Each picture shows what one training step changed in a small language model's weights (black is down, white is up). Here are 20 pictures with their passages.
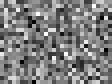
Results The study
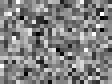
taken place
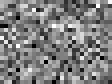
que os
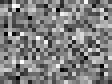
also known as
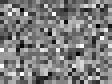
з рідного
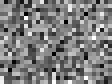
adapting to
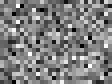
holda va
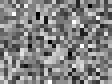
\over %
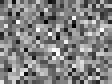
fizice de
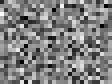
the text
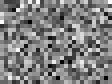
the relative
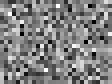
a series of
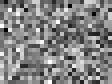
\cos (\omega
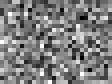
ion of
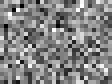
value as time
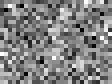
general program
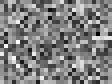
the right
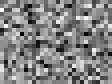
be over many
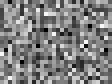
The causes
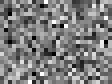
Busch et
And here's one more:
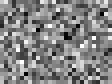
el IDH
